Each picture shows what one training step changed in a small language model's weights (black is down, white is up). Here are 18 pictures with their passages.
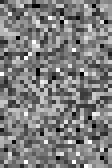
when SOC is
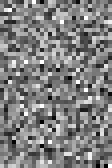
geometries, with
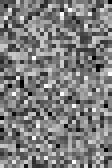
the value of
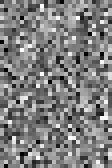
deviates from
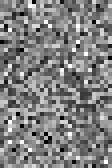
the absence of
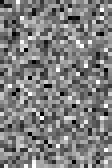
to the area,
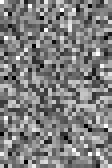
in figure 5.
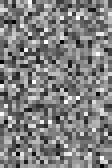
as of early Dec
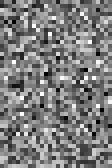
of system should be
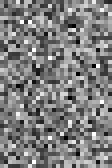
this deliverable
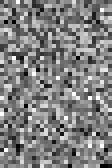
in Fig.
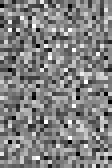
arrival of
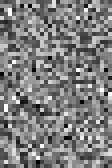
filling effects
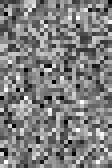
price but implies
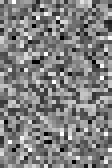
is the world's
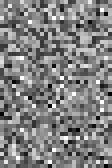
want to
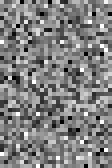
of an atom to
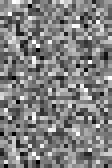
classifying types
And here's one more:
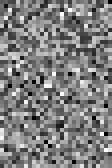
the analysis is
